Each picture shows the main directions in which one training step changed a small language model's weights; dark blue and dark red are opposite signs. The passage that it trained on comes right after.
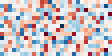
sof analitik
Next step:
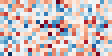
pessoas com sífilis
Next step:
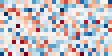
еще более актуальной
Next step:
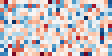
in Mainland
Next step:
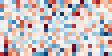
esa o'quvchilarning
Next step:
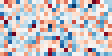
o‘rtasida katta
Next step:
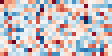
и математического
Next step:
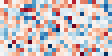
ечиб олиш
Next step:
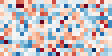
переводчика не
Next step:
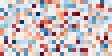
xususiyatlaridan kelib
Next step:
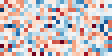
na creche, através
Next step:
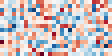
də qoya
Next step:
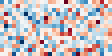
signalning sifatli
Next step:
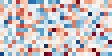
desenvolvimento de 45 uma
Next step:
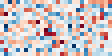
of students in general
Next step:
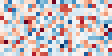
Tochter im
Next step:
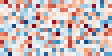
que el Salvador
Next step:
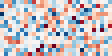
en agence.
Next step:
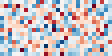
XIX асрда
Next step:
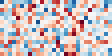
maken met het
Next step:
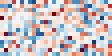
Pedagogical Sciences, Professor
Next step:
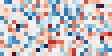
rules of
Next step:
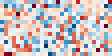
foydalanishi yosh bolalarda
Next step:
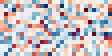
do DMG
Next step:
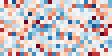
de ejemplar de
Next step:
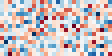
практичної філософії
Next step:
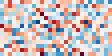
cuidado de uma
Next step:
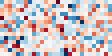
iniciada com os
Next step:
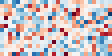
qadamlarda bir
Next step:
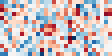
confiáveis referentes ao
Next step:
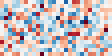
communication process is
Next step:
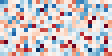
Bereichen mit
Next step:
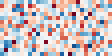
Uma medida que
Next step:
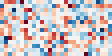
in anatomical
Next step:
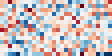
за счёт
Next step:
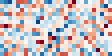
etishi kerak.
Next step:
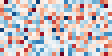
в отвоз
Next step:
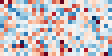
возможности для этого
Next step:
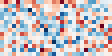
xalqaro miqyosdagi
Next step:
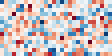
as formas ceto e
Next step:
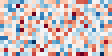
científica é uma
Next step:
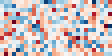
Bu bosqichda sifat va
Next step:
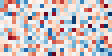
ta'lim tizimida
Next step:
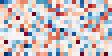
o'tishi amalga
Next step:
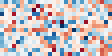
regla general la
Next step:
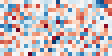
o seu envolvimento com
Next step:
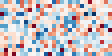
Modelo Processual
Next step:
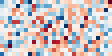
een eerdere
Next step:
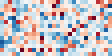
theater studio in
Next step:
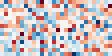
banks, the development
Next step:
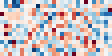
Shuning uchun ham
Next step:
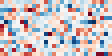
37 artículos
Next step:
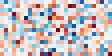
dispersión de los
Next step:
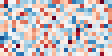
como objeto y no
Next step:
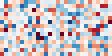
coletiva para que
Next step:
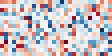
da moda que
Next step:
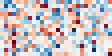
usul va shakllarining,
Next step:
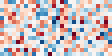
com a arte da
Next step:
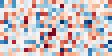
berikut :
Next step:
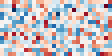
du fait de la
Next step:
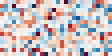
botón de
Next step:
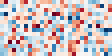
consistent with
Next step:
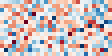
de la salud muy
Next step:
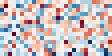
ze is méér dan
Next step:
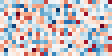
XX асрнинг
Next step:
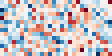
profundo para a
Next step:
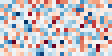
la mayor parte de estos
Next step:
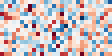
kiyinishi yoki
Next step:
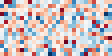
it was properly
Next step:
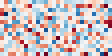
superiores em pacientes
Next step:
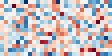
étudiants de
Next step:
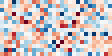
berhubungan dengan
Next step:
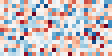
lo que enlaza
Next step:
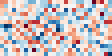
a maior parte do ar
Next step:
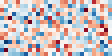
— отдел
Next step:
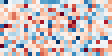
painting is
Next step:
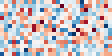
Amerika davlatlaridagi
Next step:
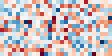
antes de la aplicación
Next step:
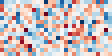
educational process.
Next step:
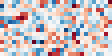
2 – тип
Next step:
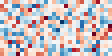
ГГц являются
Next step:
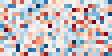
éxito dichos
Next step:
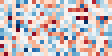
específicas. Por
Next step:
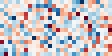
миром людей и
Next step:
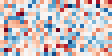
Educación Superior y
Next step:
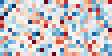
которой относительно
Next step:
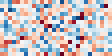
sayısındaki ve
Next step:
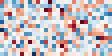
śaiva, como
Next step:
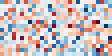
fondida (ustav
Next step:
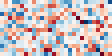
освітніх інновацій
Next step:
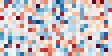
olarak vergi veren
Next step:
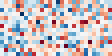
exploratória e
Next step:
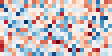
una estrategia didáctica
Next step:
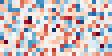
habitantes en dicho
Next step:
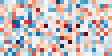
adaptation, continuity
